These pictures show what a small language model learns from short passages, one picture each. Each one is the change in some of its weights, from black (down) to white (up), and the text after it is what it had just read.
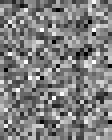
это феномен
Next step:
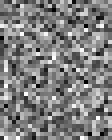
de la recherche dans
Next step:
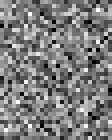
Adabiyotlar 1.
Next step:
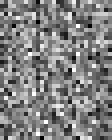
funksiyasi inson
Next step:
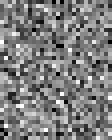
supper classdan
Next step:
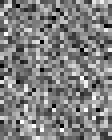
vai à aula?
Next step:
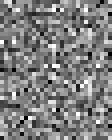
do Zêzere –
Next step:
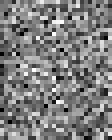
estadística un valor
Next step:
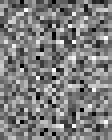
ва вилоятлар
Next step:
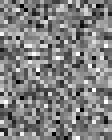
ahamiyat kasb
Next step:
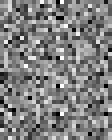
la riqueza de la
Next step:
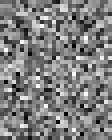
pelo Estado e pela sociedade,
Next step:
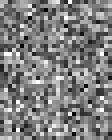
de celles qui
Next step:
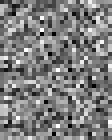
доступа :
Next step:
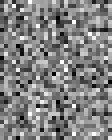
grave se debía a
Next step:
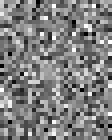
avtomatlashtirish va
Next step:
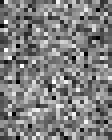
y didáctica
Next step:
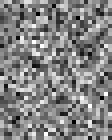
outras providências**.
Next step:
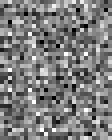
taniqli o‘zbek
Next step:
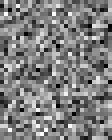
élargir le
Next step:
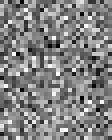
щодо якісного
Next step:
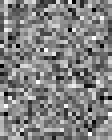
competencias y ganar
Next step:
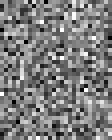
tot de inbreng
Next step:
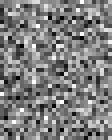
ti. Ele é o
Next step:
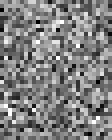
en la medida de lo
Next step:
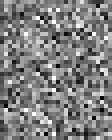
valorisant ces
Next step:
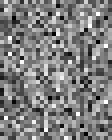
nilai di atas
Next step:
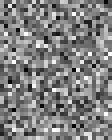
Maria Esteves
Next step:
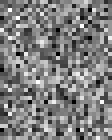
de arrecadação
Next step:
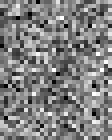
devem ter caráter
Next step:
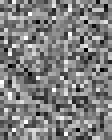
dushman. 2.
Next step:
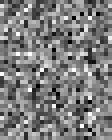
право доступу
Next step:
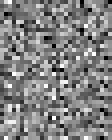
Robbins y
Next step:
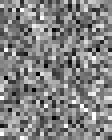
va dars jarayonida
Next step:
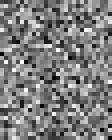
деятельности, с
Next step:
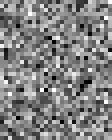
emasligi kabi
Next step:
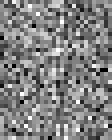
en respuesta a
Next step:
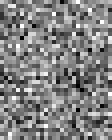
suddivisione di
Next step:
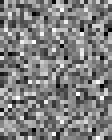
priori*. Se puede
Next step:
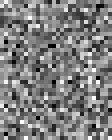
o'quv jarayonini
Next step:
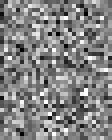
São Martinho de
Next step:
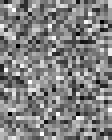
biz BZM
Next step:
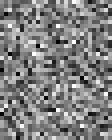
vacinais para
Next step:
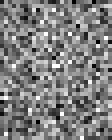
le trappole
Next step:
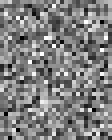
qiziqarli va
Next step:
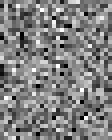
inferiores en los
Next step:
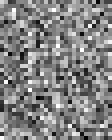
jarayonda turli fanlar
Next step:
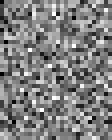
of course, it
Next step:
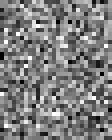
para que el trabajo se
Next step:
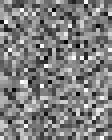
выранных жирности
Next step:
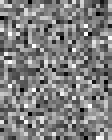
und Projekte in
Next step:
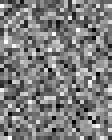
слова только в
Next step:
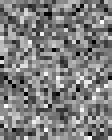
uning ilmiy ahamiyati
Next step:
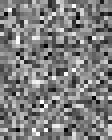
morais, afetivos
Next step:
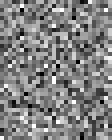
modo a fornecer
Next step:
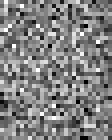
satu fitur
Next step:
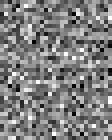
het welslagen van
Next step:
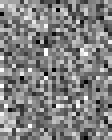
ega bo‘lib,
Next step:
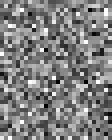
von bestehendem
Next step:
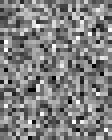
para se relacionar com os
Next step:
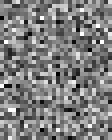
// TEKA
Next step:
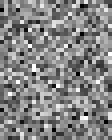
en FUSION
